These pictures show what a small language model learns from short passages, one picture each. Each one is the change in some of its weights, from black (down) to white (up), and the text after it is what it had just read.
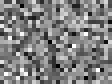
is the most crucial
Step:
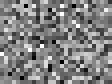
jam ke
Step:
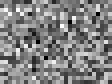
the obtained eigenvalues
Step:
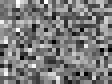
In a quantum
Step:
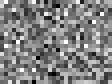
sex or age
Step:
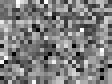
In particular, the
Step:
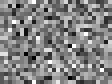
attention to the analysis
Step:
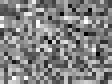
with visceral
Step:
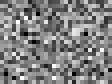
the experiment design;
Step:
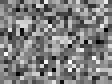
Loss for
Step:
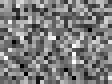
The work supports
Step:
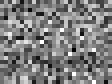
extended gastric
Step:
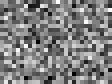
the regimes of
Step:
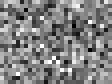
quantum maps. The
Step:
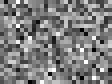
à vaga
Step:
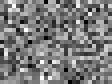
меблі –
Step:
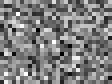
scale leaves the
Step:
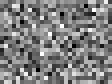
the respondents' teachers
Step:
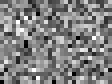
the bulk of
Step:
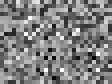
Observatory Research and
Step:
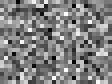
¹ National University
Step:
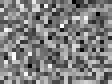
this wave period is
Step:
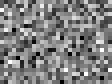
where and to what
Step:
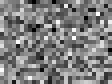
in cut sections
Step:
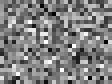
on the load.
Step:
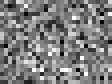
and show nearly
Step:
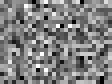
individual, starts
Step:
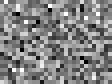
function searches
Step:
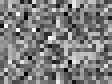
del aprendizaje en la
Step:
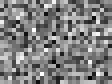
experiments. The
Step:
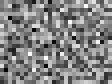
structurally different
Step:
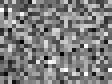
compared to only 3
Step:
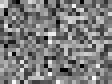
3 групи:
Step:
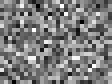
switched off
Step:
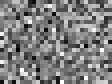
to simulate the
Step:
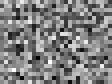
The KPI can
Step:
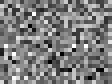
density of electrons with
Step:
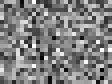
scaling in the
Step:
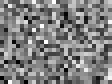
solium, the
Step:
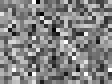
part with the
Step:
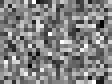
requirements, this
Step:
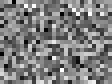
spread rapidly and
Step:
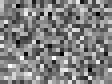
holistically by
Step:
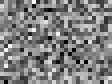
Далее в
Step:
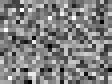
numbers show that while
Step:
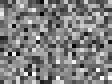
in the TIC for
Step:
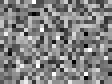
are boundary effects near
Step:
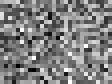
features are common and
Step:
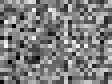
possibly quantum
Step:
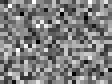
the goods
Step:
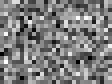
a new inner
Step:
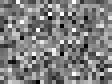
and erosion
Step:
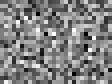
the model formulation
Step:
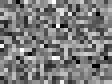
shakl sifatida
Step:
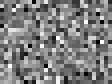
has a simpler
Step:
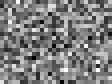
will be processed
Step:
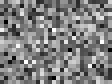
personalized and large
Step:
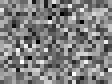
the Middle
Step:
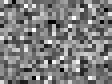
mean and standard
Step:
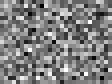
to RTP
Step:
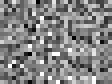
important objective is to
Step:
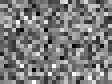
the optimal benchmark.
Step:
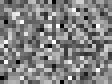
siembra y
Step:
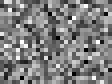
is the importance of
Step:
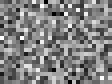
where $ v $
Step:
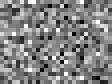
gestantes ou
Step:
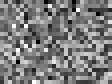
the sky:
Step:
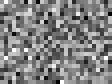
with relatively small
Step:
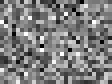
quickly and
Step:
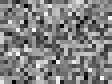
as illustrated in
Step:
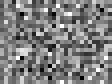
LCD projector
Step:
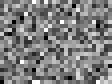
and Technology Study
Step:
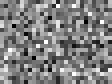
illustrated their symmetry
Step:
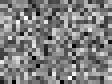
the amount of its
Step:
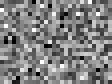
average olivine
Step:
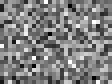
sea possesses
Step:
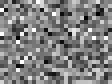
la segunda
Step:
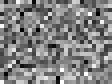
notificação de
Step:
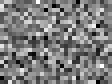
Scientific Research,
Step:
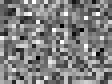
canceled when
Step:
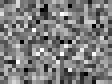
Issues of
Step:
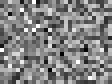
interpretation is
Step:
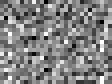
performed, which was
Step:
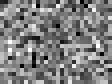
ether) was
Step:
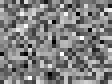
analiză a
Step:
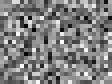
a minimum of
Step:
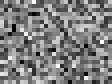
are developing and
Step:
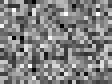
may be obtained by
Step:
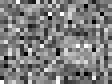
a estos
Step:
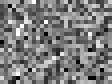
observation. These
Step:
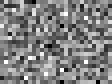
content would be
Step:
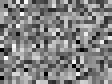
izlash va
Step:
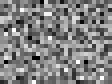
this review, we
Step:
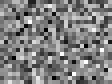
to estimate the direction
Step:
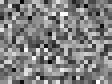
corporativa es
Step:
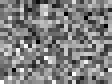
the female
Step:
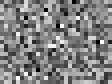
theme has also
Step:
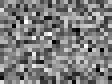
global fit to the
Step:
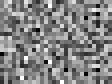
we can explain the
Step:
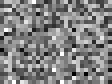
point of view,
